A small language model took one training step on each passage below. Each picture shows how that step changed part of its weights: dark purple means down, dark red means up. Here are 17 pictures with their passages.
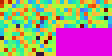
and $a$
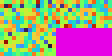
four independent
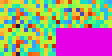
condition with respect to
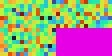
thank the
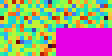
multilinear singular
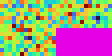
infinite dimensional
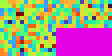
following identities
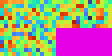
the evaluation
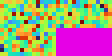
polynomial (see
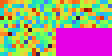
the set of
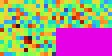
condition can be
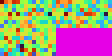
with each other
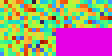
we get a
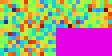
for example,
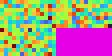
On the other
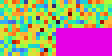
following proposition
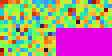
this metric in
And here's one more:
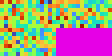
the eigenvalues
